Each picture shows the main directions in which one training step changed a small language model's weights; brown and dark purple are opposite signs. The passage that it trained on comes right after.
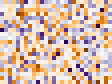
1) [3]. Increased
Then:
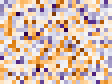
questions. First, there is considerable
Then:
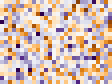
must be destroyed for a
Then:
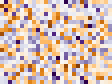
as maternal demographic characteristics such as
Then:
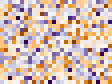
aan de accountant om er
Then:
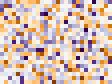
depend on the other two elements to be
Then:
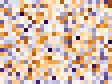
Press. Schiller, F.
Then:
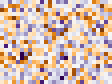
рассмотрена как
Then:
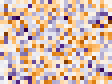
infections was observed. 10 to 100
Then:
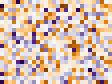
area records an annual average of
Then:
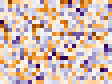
the Challenges defined in
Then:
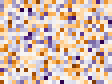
to make decisions affecting soil health.
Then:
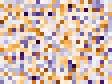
unusual. It would appear that
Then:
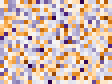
people: Historical and theoretical aspects
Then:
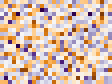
immunosorbent assays
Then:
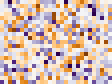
9000, Total Quality
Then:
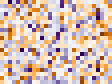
ekonomik sınıf
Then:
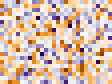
R&I Ecosystems
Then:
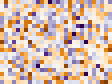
які регламентують
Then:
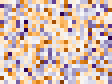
AND FERTILITY.
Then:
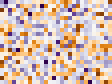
ta'minlash, ona
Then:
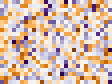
і закінчуючи
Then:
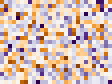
mantiqiy savollar va ularning
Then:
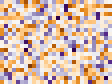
mechanical degradation and pH changes of
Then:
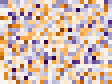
created the human race healthy and
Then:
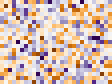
relevant to put special attention to the fact
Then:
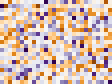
Ruang Kuliah
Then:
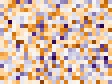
purpose of open access, the authors have
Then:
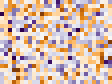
context in which the European Commission,
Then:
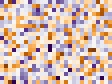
en première intention.
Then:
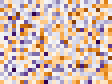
ECT estimated revealed a
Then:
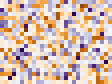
\sin n\pi x
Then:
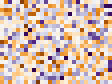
no solo es transición, sino también
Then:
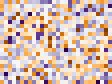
a regulated pattern of life of a
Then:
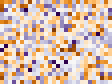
you do not have an official
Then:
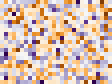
Control Districts provide cost-
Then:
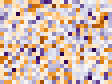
energies (between
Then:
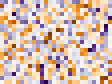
nous avons remarqué que
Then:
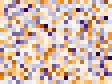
of water heads while increasing the
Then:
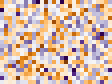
maqola sevimli
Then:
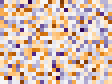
strong sentiment reasoning ability and its
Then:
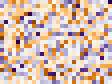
been made on the usage of
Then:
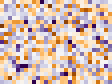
of scar dehiscence
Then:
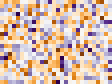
remain undervalued and
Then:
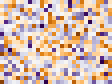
To measure the depth of
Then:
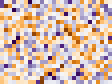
émotion positive globale
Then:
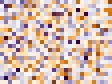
функции является важной целью
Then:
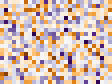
генетические и
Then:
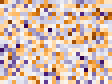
transparency among all parties, including
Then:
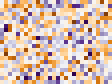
problem and issues faced by the
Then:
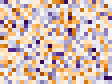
contribution financière des
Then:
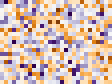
σ_h^2 che sono
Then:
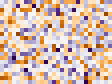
other psychiatric diseases
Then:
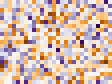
released from BGs can have
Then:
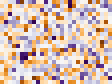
out with female undergraduate students
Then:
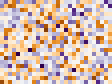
cancer are still the major causes of death
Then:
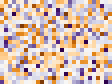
частности при значительно
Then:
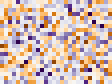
lifestyle, transfer of term
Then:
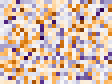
can see E increases up to some
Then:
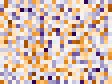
complete the most demanding tasks.
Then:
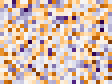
realms of public law, political
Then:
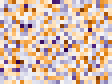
bibliographic review on the subject, so
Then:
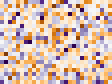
та відтворюють основні
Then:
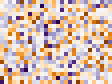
fanlarga ixtisoslashgan
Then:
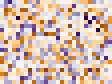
резко возросла
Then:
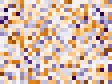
totalmente ligados entre sí que
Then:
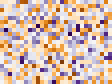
supernatant to a fresh
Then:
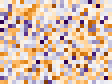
ao ponto de vista finito.
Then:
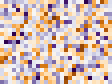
rentes des ressources
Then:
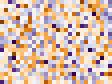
аналитические сведения о
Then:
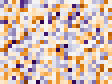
відповідає даним
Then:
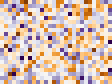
smoking, avoiding harmful
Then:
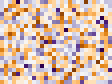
of each document, i.e.,
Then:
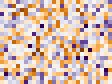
1994) based on revised
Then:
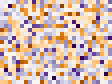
2/3)$ under the SM
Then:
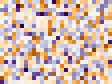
Deepika Gupta,
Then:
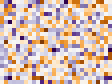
recordes de degradação
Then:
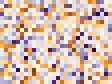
(Figure 17b). Figure 17.
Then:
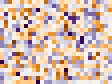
and renaming the company as
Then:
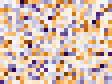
4 – Mudança na
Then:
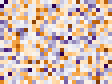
Thule) шеърда
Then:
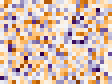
Fig 5: Syzygium
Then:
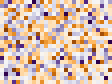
pieces, not one, because
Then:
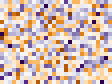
absolute efficiency test. Relative
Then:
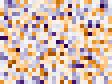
condition of possibility of a city in
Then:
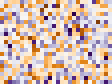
Government: redistribute
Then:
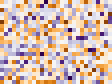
malnutrition conditions. Journal
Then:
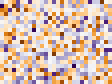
environment factors that influences people's decision
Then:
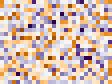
the circumstances, to
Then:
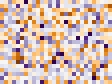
Nomoddiy madaniy
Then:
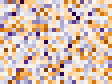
with external fields gives the extra
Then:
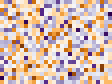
infectious diseases. –
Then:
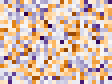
devant de la scène.
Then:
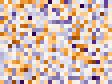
+14% Зростання
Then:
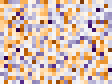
of material, inter-distance
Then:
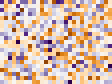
works in these three disciplines will be
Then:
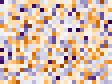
The Grid, which provides a means
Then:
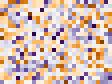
secrète au général
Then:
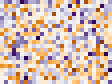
security is needed which is all efforts,
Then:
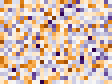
of damless water intake.
